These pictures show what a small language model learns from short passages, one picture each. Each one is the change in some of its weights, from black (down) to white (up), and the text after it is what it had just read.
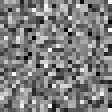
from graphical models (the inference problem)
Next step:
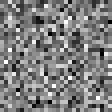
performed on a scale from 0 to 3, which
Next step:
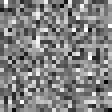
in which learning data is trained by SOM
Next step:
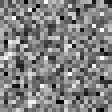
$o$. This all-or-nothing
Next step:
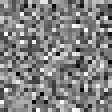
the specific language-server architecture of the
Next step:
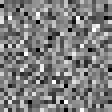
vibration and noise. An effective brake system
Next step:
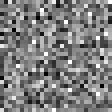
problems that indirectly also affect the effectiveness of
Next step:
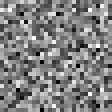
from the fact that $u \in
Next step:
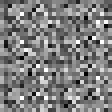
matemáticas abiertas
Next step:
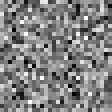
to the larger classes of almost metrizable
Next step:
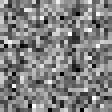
or $v = D$ is a minimal
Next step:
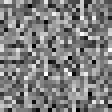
2, but flagged to indicate diffuse
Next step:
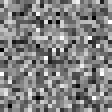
values of p and q in eq.
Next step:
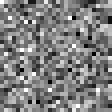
Acyclic Graphs (DAG).
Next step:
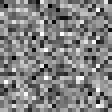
picture. For example, if you’re
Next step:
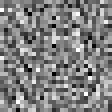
Hubner RJ, Tomasz
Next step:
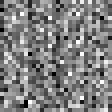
write up; attending conferences
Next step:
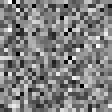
ailments due to the available findings that they
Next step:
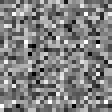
interior points. \begin{remark} Let us
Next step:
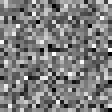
the cyst with presence of calcification,
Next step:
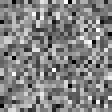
student's self-confidence, increases their
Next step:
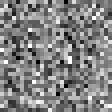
random}) {\it product} of these operators is
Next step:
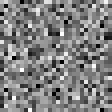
for positive outcome Fig 3: :
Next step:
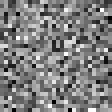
$L^2$, which is interesting but more
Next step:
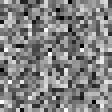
below you are confirming that you: -
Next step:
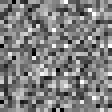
there are few studies on tool wear in the
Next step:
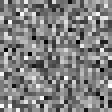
cause problems in the future. To settle this
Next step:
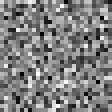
$x\in\Omega_a$. We
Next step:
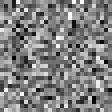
responsible for service graphs. All the microservices
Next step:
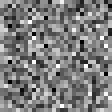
the family of immersions $\tilde
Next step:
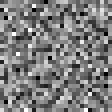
and the sum of the signal with structurally determined
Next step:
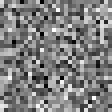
0$ for all $\x$ implying that
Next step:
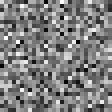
amber bottle used in collecting it
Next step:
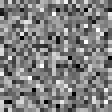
If one now retains only the terms of
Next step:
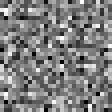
& non-coverages & & 6.14
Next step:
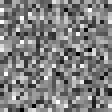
zero} we know that for an associative algebra
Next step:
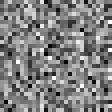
Reflecting Natural Language
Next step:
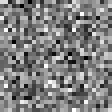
H-distributions are based on the
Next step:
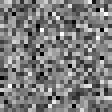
(with multiplicity $5$), so it must
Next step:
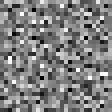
axioms guiding systems management decision making for particular
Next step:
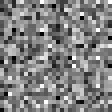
personal safety of citizens. Therefore, this study aims
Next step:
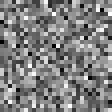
data, with noise, attains multiple
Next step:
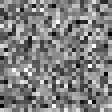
so then the patients can optimize their care.
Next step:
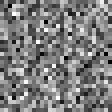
and resources are necessary (Minnesota
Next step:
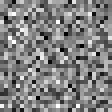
delegated to each faculty and
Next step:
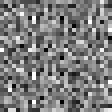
DNA markers for assessing breeding
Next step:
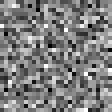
\} \quad (\text{otherwise}).
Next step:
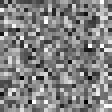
of these children. Keywords:
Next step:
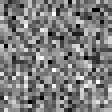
each stratum is adequately represented in the
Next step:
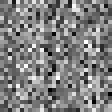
particularly studied. **Keywords:** Nonparametric
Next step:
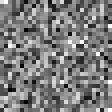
the structure. These factors are analyzed to optimize
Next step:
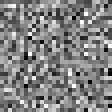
The filters and current controllers are mainly
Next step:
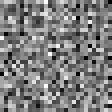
of a cross-section per unit length, A
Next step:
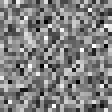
fraction, false positive fraction,
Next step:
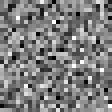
Se level. Since there was increased lipid
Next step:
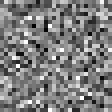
of index $(\iota, \kappa)$, then
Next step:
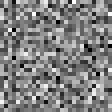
manager, especially the pipeline with its
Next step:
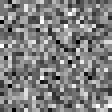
vector field on $T^n$. So
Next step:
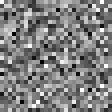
National Stock Exchange (NSE)
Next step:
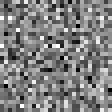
into exactly one half of all conjugacy classes.
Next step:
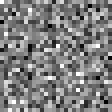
$\bar M$. An almost contact manifold with
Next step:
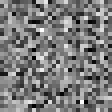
⁵. The prognosis of
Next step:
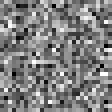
through which the organization discloses its objectives and
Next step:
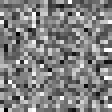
distinctions between singing voice synthesis and
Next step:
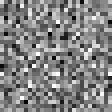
The study employs a two-step approach
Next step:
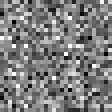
Now apply Harish-Chandra's operator
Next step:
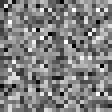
characters, and patient. They also had to be
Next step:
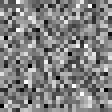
computation therefore, will depend on the accuracy of the
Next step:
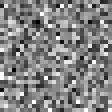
of the initial data only. We refer to Section
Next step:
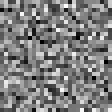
enforce the smoothness constraint. Using the
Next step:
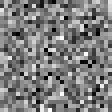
Ni surface after, e.g.,
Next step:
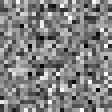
recovery in terms of regeneration and
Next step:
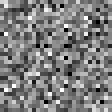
the map $\Phi$ gives the unique crystal
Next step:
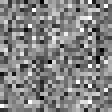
\cite{Str67} by
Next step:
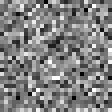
Note that the proof and the lower bounds
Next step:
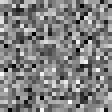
$K$ is any set of the form
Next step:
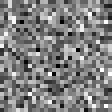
observer's line of sight must be
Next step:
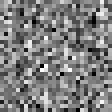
of τ . The minimum span taken over all
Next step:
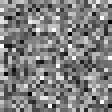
equality $\HHH_n(\Lambda)
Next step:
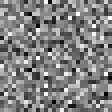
as a Low-Cost Platform
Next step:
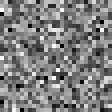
$k$th derivative $f^{(k)}$
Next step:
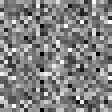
AC/DC OPF model with
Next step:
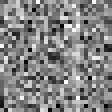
T.R.; Pandey,
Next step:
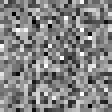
to many professionals such as hydrologist,
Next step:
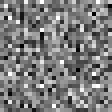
converted into cloud liquid water. The
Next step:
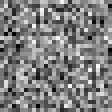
31 regimes, well-watered
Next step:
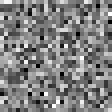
a lack of proper regulation. Very
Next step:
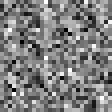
of Interest in Japan -
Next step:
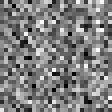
Grant Government Medical College,
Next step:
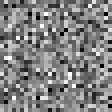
oil – has been analyzed and estimated. The
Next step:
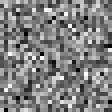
increasing and concave function of $\alpha$.
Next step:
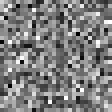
$q = \dfrac{\beta}{\alpha}$
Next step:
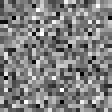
2022). The sports participation plays the vital
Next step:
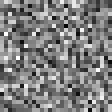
in the battle. So, first is
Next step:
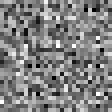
of noise signals, the result for original generator is
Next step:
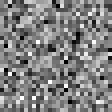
design and stick to a new format
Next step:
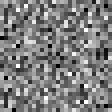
was performed testing for autocorrelation among the model
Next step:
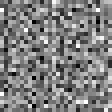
scooter and the hub
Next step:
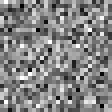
an operation $w:C\rightarrow
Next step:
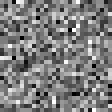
notice that in the second summand, the term
